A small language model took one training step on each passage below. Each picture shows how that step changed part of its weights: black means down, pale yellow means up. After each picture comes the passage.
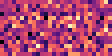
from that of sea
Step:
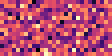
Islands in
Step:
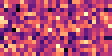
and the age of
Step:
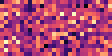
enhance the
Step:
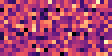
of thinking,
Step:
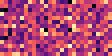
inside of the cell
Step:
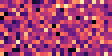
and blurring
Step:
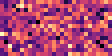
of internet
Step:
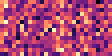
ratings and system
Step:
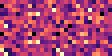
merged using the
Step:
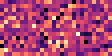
of death
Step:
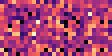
investigate the
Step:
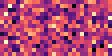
as dissociated
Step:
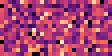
doing just that
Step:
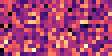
example, there is no
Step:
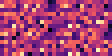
characteristics, material
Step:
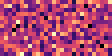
a system that is
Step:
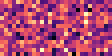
the relevant variation
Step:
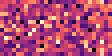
software complex
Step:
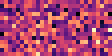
to be consistent with
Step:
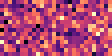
are for magnetic field
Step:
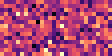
listed as per
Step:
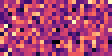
which allowed us to
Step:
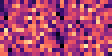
requiring the
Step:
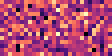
between inflation and
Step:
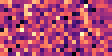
interaction due to the
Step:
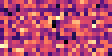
to the model are
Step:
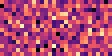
as well as around
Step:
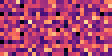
calculated from the
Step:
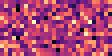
and can lead to
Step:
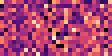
an important role at
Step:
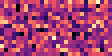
and thus consider a
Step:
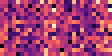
full density matrix
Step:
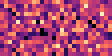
as the transport
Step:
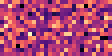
that helps
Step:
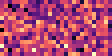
used to hold the
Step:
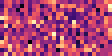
one must take into
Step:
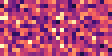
we have only the terms
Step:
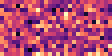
circles in
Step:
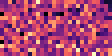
obtained from plants are
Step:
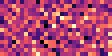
an orthogonal
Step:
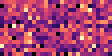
properly, such as
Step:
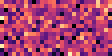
determined by counting
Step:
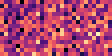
for the QKD
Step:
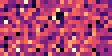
relativity that
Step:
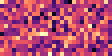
building of
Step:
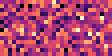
between the slow
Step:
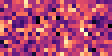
| Brazil
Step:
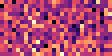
is possible to assess
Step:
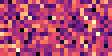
Similar results for
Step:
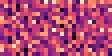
and model selection as
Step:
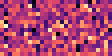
carried out by
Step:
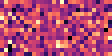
the two states. In
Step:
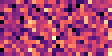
invariant with respect
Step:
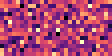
5 - Option
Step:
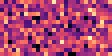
TPM was run
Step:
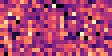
first genuine
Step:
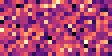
technology [8].
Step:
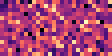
iron line energy.}
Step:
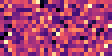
extend the size of
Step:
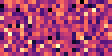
more unstable than
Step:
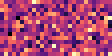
to atypical or
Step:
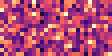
formalizes that
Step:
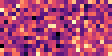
which better
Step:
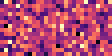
pressures. -
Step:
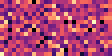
e.g. the
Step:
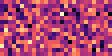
increases as the
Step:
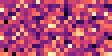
dataset Method
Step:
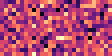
of correlation between
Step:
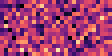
3) Joint
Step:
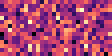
but no more than three
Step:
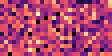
as shown in Table
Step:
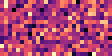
parameters, where a
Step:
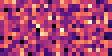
the variance to be
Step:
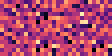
as a function of
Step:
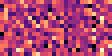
FMD is more
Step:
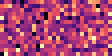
sum rule} As
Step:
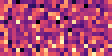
Further work is in
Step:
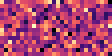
of seizure in
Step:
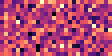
The following properties and
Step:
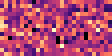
the difference in average
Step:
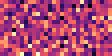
data is relatively
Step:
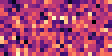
proof of concept
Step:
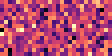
of the inference.
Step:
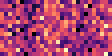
r} \hat
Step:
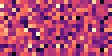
of agriculture
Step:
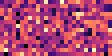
the second and fourth
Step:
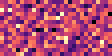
There are many different
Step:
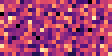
shown in Fig 3,
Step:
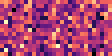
field. In cases,
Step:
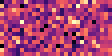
fractions $B
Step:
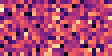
disease such as
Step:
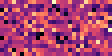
to commit an act
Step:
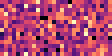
it is possible to
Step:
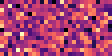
competition with
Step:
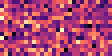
this is the case,
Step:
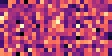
the published
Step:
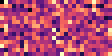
the first equation corresponds
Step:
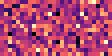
events were localized
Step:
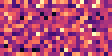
metric does not
